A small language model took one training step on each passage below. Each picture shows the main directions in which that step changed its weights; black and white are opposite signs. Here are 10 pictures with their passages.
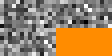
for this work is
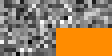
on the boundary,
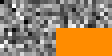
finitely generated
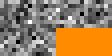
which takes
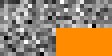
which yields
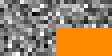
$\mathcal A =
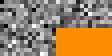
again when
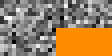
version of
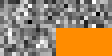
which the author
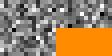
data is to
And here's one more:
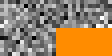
that the support
